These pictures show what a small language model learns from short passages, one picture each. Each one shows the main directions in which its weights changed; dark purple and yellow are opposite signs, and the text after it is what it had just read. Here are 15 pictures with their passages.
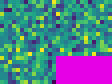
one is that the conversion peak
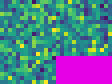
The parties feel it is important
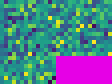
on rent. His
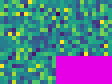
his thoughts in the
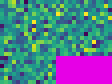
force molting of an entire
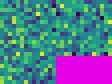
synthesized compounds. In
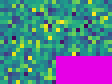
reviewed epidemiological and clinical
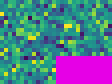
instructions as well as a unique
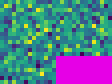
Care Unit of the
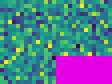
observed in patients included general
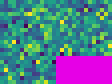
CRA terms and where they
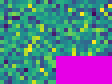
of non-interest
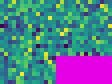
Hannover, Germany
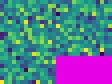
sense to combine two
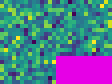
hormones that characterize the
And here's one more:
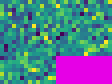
2020). The lockdown,
